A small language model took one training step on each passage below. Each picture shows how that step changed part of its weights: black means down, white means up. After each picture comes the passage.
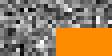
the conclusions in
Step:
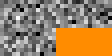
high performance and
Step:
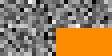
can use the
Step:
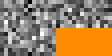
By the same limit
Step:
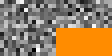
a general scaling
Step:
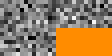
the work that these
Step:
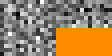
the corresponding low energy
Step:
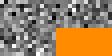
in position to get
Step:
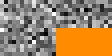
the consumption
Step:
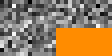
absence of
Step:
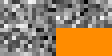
Here $\alpha
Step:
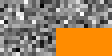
two ions in
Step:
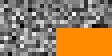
— від
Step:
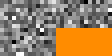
and planets has
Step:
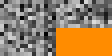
turn to the analysis
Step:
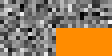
We begin by
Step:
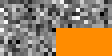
This latter
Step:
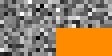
del programa
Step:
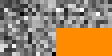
MRI for
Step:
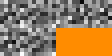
significantly reduced
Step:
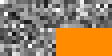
a pure magnetic
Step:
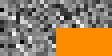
\;, \forall
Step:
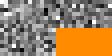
band bending
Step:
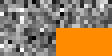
nonzero element.
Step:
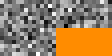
a more realistic
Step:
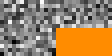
infinite number of
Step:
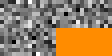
reproduce the
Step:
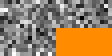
a,$ is more
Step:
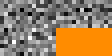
the assumptions of
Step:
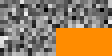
for each of the
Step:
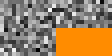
a falta
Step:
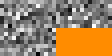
in student
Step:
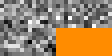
of higher quality
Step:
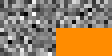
follows, we write
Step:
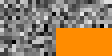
de 6% no
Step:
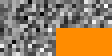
is reflected in
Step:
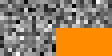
the square lattice and
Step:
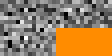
the geometric properties
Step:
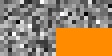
following sequence is exact
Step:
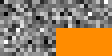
que permitan
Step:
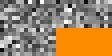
which is a
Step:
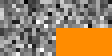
theory is on
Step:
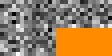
important point in the
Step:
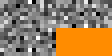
expected superpartner
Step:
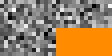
if we do that
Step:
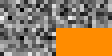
complete study of the
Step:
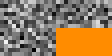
similar with that
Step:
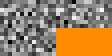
we may assume
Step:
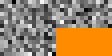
Under the action
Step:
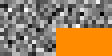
we have solved
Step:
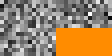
comment for
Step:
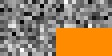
assistência a
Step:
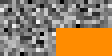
и суд
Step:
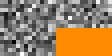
and secondly,
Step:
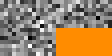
age of
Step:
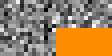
in transport in
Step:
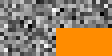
The classification of
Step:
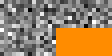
range the current
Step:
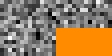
same problem with
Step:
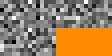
enhanced via
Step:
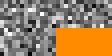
model. However,
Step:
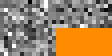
In \S
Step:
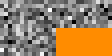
different notation),
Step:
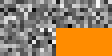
la sierra
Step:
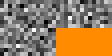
has been achieved
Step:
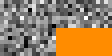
a quadruple
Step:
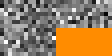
system that also
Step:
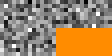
weak- and
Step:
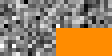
of invasive
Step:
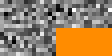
local region in the
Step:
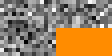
dalam interaksi
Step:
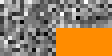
mechanisms that
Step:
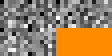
is also a
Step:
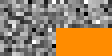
e três
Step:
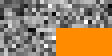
GR solutions can
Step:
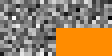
and using the
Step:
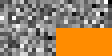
of probability distributions with
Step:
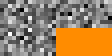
to predict an
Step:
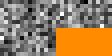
This work has been
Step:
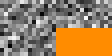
a length of
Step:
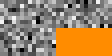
limitar a
